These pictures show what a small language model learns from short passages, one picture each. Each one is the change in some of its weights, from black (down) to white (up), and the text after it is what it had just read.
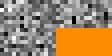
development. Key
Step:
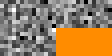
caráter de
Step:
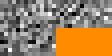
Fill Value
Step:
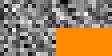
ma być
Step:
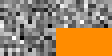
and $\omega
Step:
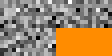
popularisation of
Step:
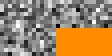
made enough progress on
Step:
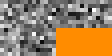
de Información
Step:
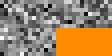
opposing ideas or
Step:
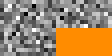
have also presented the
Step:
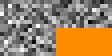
da Educação
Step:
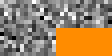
were collected twice
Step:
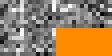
of ps to a
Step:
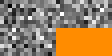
distrait pour
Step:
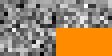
s)$ and
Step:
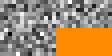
behavioral problems
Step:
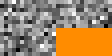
by various researchers in
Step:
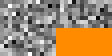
is defined as the
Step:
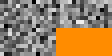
is {\it
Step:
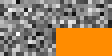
the phase boundary;
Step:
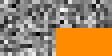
zone may be
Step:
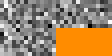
the gauge boson three
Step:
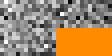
of the respondents strongly
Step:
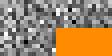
model reduces to the
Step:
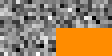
yapabilmesi için
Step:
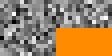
suggest that individuals with
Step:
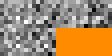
positive and significant influence
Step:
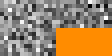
considered: the
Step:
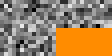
Di Spencer
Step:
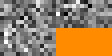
are indicated at the
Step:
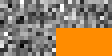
settle for
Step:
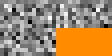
reported that positive values
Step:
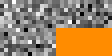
values. Os
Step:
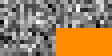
im Lesen
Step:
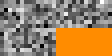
is a key
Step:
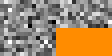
the last,
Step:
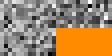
smaller than one:
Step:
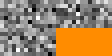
distinguish different
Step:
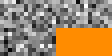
the methods and relevant
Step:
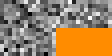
the middle
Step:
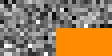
voor wie
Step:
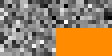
the antenna
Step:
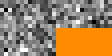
mulheres e
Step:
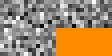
produced on the
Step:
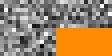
branches of
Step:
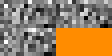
any number of points
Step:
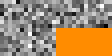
the training and
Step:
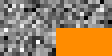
Farmer /
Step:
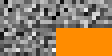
FADC value
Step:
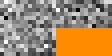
of the social environment
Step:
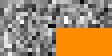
result in either
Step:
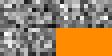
obtained from previously
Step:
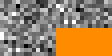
si manifestano
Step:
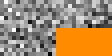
knowledge of the
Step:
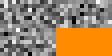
surface characteristics. The
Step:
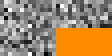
that the light
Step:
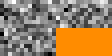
weakly ionized
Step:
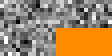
original matter (Table
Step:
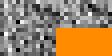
goal is to
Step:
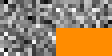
redox properties
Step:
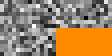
en la figura
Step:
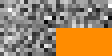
water without any
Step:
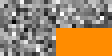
of individuals with mental
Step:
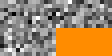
arc, we
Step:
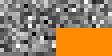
have explored models
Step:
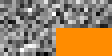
\times g$
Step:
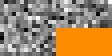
in this study with
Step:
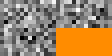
effect is not
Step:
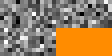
of iron line
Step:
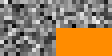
preform with
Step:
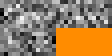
to both technique employed
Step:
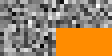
is certainty and
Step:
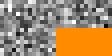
які ми
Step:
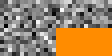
customer also expects
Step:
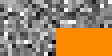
remains, to what
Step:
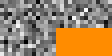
col. Blas
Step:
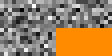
for educators'
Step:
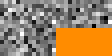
the emotional
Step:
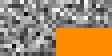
coding and video
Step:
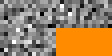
in smaller number.
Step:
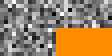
well justified
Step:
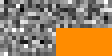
by roughly
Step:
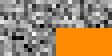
on the basis that
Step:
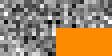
ist durch
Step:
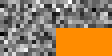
eight basic
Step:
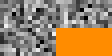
although in their case
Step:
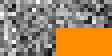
randomized setting follows
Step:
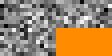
patterns in teachers'
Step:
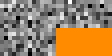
bo'lib xizmat
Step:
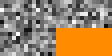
ва кўчма
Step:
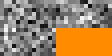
acting in the
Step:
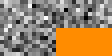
protonated and
